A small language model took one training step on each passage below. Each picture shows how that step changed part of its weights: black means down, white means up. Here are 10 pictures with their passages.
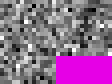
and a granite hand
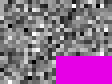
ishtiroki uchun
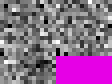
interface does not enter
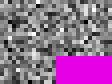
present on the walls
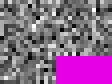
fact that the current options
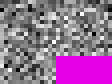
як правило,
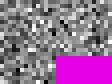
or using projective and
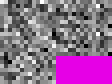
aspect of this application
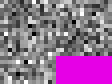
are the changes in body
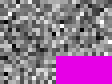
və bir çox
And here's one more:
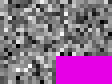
a form of demand;
